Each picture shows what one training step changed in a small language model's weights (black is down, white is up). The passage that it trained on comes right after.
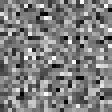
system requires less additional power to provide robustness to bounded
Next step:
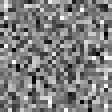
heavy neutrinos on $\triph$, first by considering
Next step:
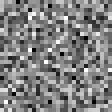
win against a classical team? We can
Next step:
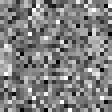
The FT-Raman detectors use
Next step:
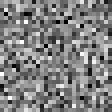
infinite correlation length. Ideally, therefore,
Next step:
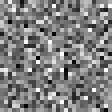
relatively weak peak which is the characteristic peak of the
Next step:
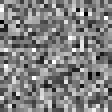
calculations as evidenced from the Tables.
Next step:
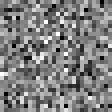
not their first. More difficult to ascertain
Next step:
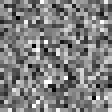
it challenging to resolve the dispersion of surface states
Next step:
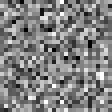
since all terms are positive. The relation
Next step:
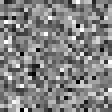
a Bona Fide Inventor Before
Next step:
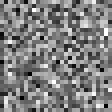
easier to estimate than the direct standardization parameter
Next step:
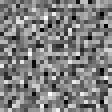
confirming our understanding of the underlying physics and the
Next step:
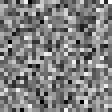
the data on $g_1$ are to
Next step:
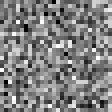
used are necessarily the best available for the purpose.
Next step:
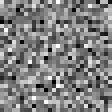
quantum computing together, by leveraging the similarity
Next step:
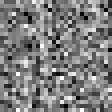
reaches 10.6 degrees with almost 0.1
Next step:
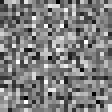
$p$-$s$ contribution to the
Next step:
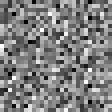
control the distribution of the results. In this
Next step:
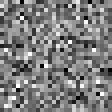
count. \subsubsection{Differential
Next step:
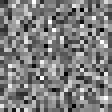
region produced a surge-like event around
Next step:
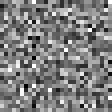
the NFW density profile was assumed.}
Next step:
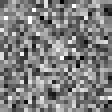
and the outlet pressure is 0. The same
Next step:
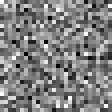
policies, and project appraisals.
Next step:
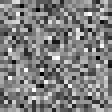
in Wosret. \begin{figure*}
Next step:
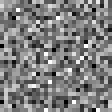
corresponds to the field strength. With this setup,
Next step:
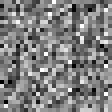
$\gamma$-ray emission has been detected by 8
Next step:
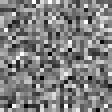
weights learned by the perturbation agent.
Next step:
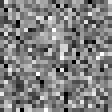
Moreover, it results that \hdue\
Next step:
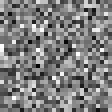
the size of the system used. The transition pulse
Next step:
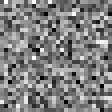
diagram is dominated by a mixed adsorption
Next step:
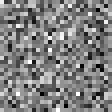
communities, one may add the one which we shall
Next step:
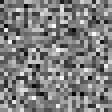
the rest did not show any identifiable line
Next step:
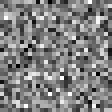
widths $\geq 30$ m\AA,
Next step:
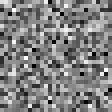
of relatively high feature precision and trained circuit entanglement;
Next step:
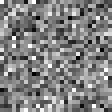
sequence star $\tau$~Sco. The wind
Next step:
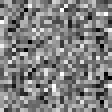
cavity. For chaotic cavities
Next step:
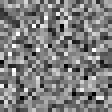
used. These correspond to integrated fluxes within an aperture
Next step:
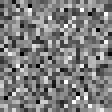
rate with 600~ns width of the
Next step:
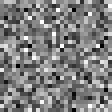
m}$ & Carbon foam & Clamp
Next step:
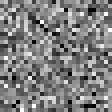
kinetic moments of the solar system planets as a
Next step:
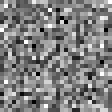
as it is generally easier to grow bcc
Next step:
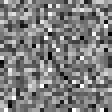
images with zero-second exposure time, which are
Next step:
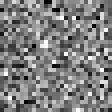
NiO(111) interface on the exchange
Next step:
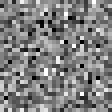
of \eno{akpz} in
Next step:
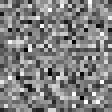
$\theta_b$, where $b \in
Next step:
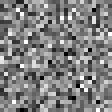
photocurrent in the normal incidence geometry
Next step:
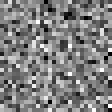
singularities and Dirac and flatbands can lead
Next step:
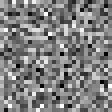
tweet is transformed from the hidden
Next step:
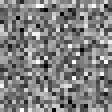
and on the other hand the experimental values of the
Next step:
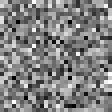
of dividing these vectors are designed. To
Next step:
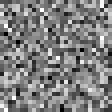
to excites the magnon modes, which
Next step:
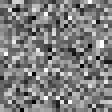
FOV magnitude scales is shown, before and
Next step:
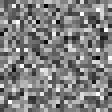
expansion rate results effectively in a weaker bound on
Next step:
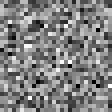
limitation { on} the constraints that can be
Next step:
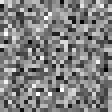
score much himself, but his
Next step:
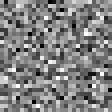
the 2p3/2 edge, indicating the
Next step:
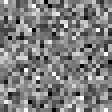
included in a classical free-electron gas
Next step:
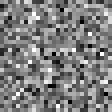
chemical pressure effects that control the relative strength of magnetic
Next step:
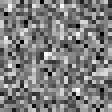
parameter of autoregressive process,
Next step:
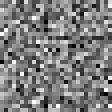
\section{Introduction} The possibility of
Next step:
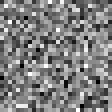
for the remainder of this section to simplify
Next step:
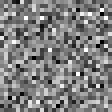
\end{equation*} Therefore, the optimization problem
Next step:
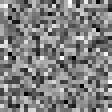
that we can recover the cyclic list itself from
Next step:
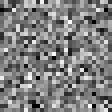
situation in which a person feels tense,
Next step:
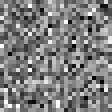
We also need time derivatives of the above expressions.
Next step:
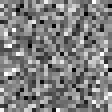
separates the physical plant, fixed
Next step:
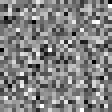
the dissipation of a \emph{bulk}
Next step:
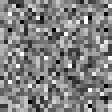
layer for a given task (i.e.,
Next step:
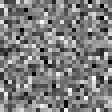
due to the KK-parity conservation.
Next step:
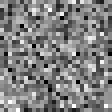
visible spectrum.** (A) Schematic of
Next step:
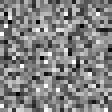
equation to be from the Appendix Equations
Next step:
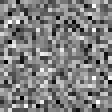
matrix and $\bD_g$ is a
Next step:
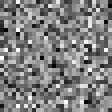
in a linear-feedback shift
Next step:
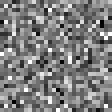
v_\sigma^2 \lambda_{\sigma
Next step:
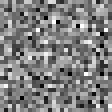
However, a more complete picture of the infection
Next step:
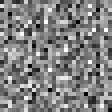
reflects up (label 1) for an
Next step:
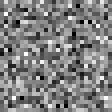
SHN is based on the nuclear
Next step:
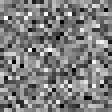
scale. Two instruments, launched
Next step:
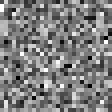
B1, and C1. Hereafter,
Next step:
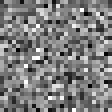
time period. We consider the Heisenberg
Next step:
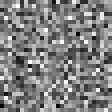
PCE tries to approximate the global behavior of
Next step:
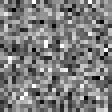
regime. A classic case is the pulsar
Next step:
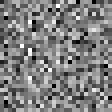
recognized. \subsection{Data and code
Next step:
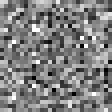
with respect to pure elements in their thermodynamically most
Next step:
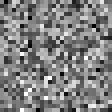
of neutral impurities $n_{0}$
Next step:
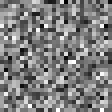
vector, e.g., $\overline
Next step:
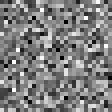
\Delta \epsilon_{\rm orb} =
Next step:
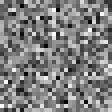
European Union nor the granting
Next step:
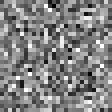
regions (for atomistic properties) and only consider
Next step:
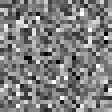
Lieb's theorem\cite%
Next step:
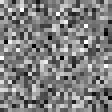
will summarize below the concrete foundations of
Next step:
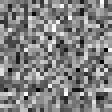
set of {factorizable} and
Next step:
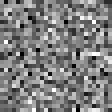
In practice, a site reliability engineer
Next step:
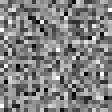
as a key technology for modern
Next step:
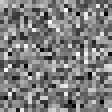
and how the evolution equation of the parameters is
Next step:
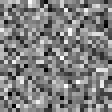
perturbation series and determine the coefficients of that series.
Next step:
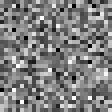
\begin{eqnarray} \Delta_{\ln
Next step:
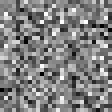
- 1] x \end{equation} Here
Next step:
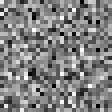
for a single crossing is approximately given by
